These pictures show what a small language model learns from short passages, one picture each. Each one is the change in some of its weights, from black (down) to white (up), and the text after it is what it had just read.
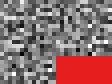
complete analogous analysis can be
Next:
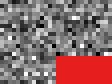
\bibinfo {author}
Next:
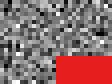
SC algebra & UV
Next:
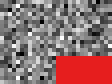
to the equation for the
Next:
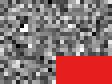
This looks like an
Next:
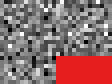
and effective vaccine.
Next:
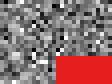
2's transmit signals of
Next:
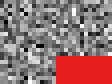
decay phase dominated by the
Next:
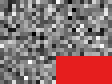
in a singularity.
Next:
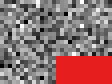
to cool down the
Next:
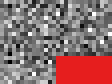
each other. Because
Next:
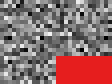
numerators in this form,
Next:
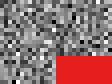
we estimate upper limits for the
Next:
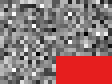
a 4-cycle
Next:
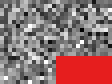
by discussing the model which
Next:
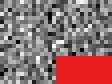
outburst for these
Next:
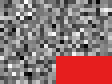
polynomial easily on
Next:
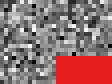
is a stack of
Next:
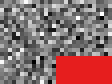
by applying different noise values
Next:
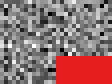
and an accreting neutron
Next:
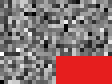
are treated as strongly
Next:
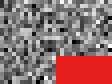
via the SZE
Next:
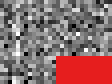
together, the Raman
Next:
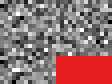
we define stellar haloes
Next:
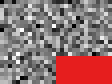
black line, corresponds to the
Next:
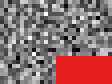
no additional doping in
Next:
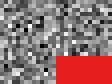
module (lower part
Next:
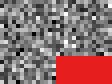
useful for analyzing a
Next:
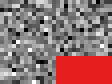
to the transverse direction in
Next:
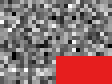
QCD phase diagram with a
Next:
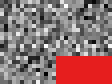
individually for update
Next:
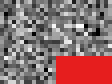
with $\tau_{\rm
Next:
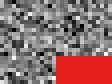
\partial \bar\partial
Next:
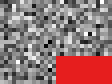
is compensated by the
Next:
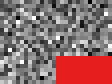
values $\theta_\te$
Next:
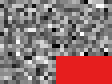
details of the coordinate descent
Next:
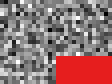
bursts from
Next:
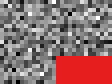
and conditional on the current
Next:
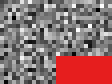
runs the tests again
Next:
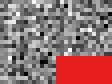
dimensions is practically limited by
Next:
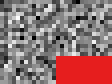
is positively large, the
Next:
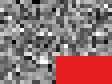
inhibition of
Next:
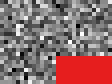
Rev. Lett.} {\bfseries
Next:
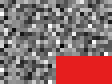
perform a detailed analysis of the
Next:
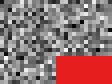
for this quantity as the
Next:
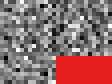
$O$ is evaluated
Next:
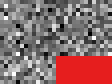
reduce to corresponding questions
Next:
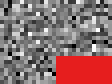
problem. Mild
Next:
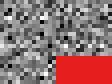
carry current in the
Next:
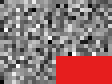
objects were observed by the
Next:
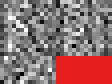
resonances are located close
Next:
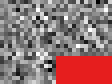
diverse terrains
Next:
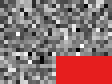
find $n_{\rm
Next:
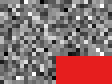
relabeling $Y$
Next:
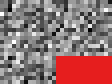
the QFI. It
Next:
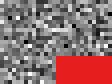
deformability parameters
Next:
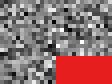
handled by a shared
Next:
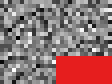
minimal expenses,
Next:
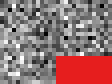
the formation of oxygen
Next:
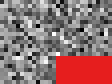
about half of the
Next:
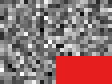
then accumulate in
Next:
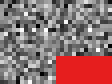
as function of disorder
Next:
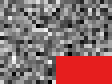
excited state (right
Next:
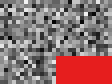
accounted for in the
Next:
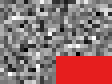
model is introduced in Section
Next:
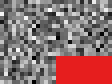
the gluons has,
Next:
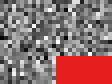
the first family, it
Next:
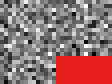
course and produced an
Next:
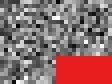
condition for the transmission lines.
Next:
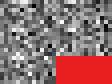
within 5\% of the target
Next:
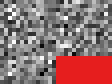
unperturbative theory or
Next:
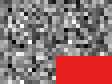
of the aligned emission.
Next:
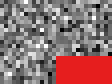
used in this work.
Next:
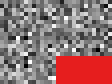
located near the center of
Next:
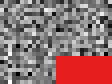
polymer contains at least
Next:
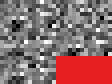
proposed above gives a correct solution
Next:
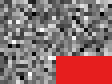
are studied and compared with the
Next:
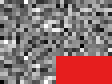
direction (being located
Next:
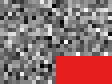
heavily relies
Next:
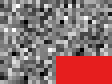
field models---in these
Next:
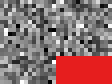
for an unpolarized
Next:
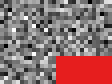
infer the extent of
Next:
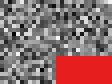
If associated with TWA
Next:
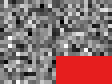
charges that partially
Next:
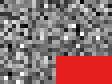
YES & YES &
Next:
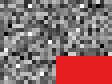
configurations. This suggests that
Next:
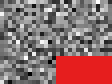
from the time it takes for
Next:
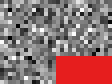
correspond to the position of electron
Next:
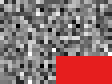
In particular, by making
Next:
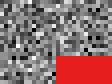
one remaining candidate had
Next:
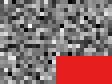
\tau_B$ are
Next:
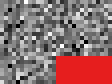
shown on the left and right
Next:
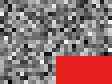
the effective lagrangian
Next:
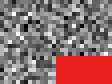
and \FIX\
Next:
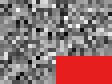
strength indices (right
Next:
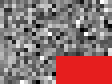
number of charm quarks is
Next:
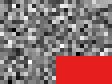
of predation. In
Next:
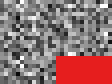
Series A}
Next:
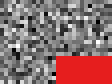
They are, however,
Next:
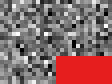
to reduce the computational
